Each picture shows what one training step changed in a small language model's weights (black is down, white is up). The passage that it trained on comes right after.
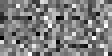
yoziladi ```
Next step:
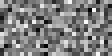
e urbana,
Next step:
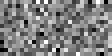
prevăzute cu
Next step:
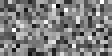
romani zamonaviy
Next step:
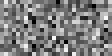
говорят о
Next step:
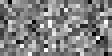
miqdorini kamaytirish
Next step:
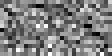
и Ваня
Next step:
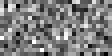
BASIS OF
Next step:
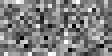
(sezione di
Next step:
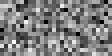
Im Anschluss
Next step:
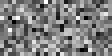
concesión en la
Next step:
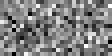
Jenis penelitian ini
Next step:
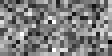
цепей со
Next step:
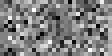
low voice as
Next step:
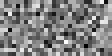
integraciya hám
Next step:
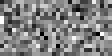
Bizning ayrim
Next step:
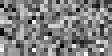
selecionados em
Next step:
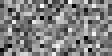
demonstrado a
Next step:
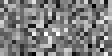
доверия к
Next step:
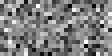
qilish investitsion
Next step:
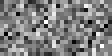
masalalarga mustaqil yechim
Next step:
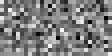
прежде всего
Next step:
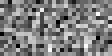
de la obtención de
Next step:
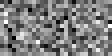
de São Paulo, São
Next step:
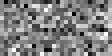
normas internas para
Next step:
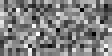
кордонами та
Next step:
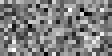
Aspekt hat einen
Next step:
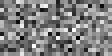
se valem de um
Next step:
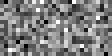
dan Keputusan
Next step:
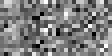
часа рабочего
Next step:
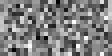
Держава і
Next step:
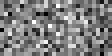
algo novo e
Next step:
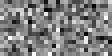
г аргініну
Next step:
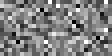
yang berhubungan
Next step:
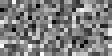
jinoyat tarkibi
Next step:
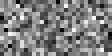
al servicio de la
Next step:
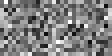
contribuições do
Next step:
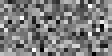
segura em nossas
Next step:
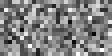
talqin qilinsa,
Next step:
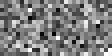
(A), digitale
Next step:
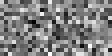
parda va usulga
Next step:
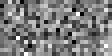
само. С.
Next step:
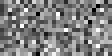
survenite în mod
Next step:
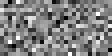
de assegurar
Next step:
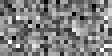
отражают реакцию
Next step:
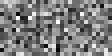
memberikan informasi
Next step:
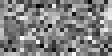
faoliyati, onlayn
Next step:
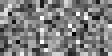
dente 21. O
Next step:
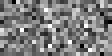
greater scientific production
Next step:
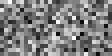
auxiliem no tratamento
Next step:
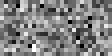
Proses pack
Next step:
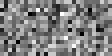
una respuesta
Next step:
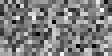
остается основным
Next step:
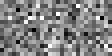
capacités de production
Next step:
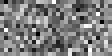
Aragão) -
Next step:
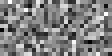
of risk factors
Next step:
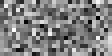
aniq xulosalar
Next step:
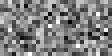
Mabon N.;
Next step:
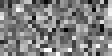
estratégias que
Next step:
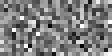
(PhD), dots.
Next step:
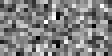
raqamli texnologiyalarni joriy
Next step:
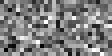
animales, por lo
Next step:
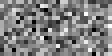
para um curso
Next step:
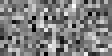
the time comes
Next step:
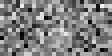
Nomor 1
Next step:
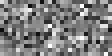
КПК України не
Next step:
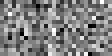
between the terms
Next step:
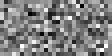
equipped with
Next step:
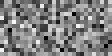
das pessoas, pois
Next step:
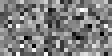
Birew urdı
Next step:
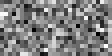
necessary information by the
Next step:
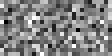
tashqi mamlakatlar bilan
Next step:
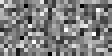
- Validar con
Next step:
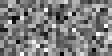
si el más decisivo
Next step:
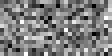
панування над
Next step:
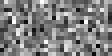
continue in the
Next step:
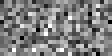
entre o transtorno
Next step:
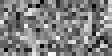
становищі, як
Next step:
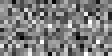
D). Imagem
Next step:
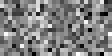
na obszarach
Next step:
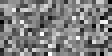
dengue e
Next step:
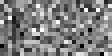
na nabywanie
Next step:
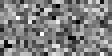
daunnya tidak
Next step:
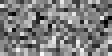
« entrevue » est
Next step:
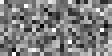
*filter* akan
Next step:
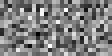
в атомной
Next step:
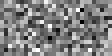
ва ундан
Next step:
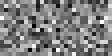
elementos auxiliares,
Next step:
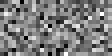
și anume cel de
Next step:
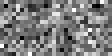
Medical Sciences,
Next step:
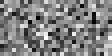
relèvent de
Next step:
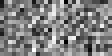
resultado la población
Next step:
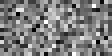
yoki og'zaki
